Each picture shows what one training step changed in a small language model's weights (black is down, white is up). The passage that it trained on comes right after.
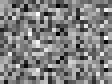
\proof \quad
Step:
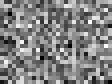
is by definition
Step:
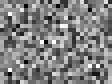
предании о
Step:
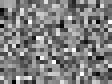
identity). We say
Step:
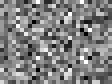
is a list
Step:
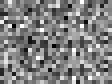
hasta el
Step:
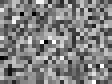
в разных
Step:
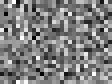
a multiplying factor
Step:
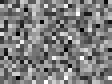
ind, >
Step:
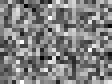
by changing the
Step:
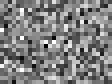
strategies of
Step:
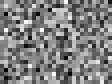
niet in de
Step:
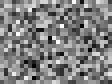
the adaptive scheme
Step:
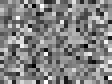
fixed $A$
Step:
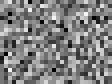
sequences and hence
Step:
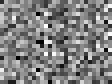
A cultura é
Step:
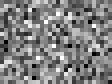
active in the
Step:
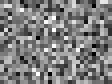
Assume that each of
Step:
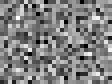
every $a
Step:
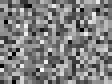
group will be an
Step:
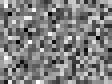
and has only a
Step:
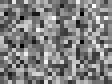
relative orientation in
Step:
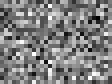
results by some numerical
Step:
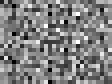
\Re \cr
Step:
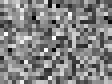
could be also made
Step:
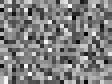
que siempre
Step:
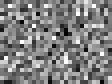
próximos do
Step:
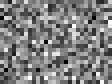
main result in
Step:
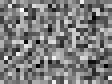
any compact manifold of
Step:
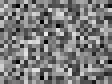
H \cdot
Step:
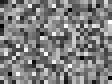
este direct proporțională
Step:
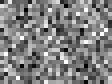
nombre - permettre
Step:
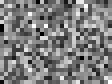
este segundo
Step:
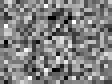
in de meeste
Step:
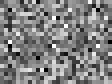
при использовании
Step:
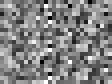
escolar como um
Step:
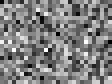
residual mass
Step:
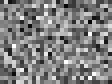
by students based on
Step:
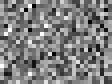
the corresponding coefficients with
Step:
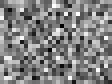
de données
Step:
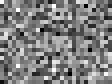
is called a
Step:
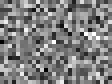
polynomial inequalities
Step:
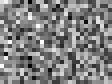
equations where the parameters
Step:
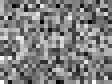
to be \it
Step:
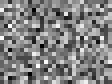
Gaussian random
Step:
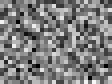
the natural structure of
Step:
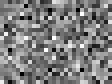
implicitly also
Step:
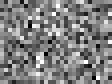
{\it Proof.}
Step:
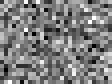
of $m$
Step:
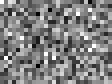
of non-linear
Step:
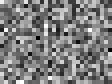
no equivalent of
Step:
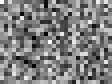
the autonomous
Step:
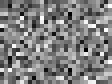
Loy da
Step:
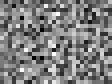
compute the Levi measure
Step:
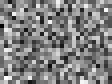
de pesquisa
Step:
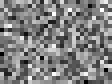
that $|x|
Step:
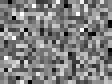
en Educación:
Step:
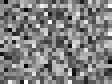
\cup T$
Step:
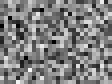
años, y
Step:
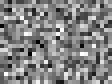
School Physical
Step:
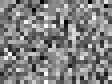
product near the
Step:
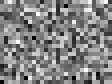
times). These are
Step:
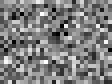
with boundary input
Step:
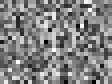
являются профессиональная
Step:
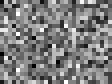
degree bound would
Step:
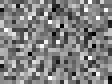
en los que es
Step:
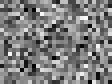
$14$ groups
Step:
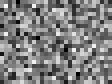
in De Facto
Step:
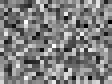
according to the first
